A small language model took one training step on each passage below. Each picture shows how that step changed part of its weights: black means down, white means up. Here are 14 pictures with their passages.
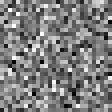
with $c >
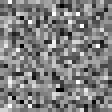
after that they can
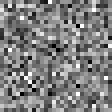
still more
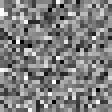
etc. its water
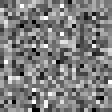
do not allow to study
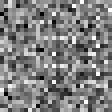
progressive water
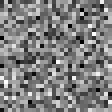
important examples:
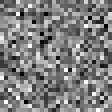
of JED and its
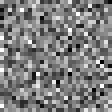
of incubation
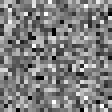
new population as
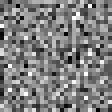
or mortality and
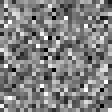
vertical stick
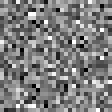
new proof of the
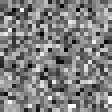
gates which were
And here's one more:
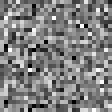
is central. It
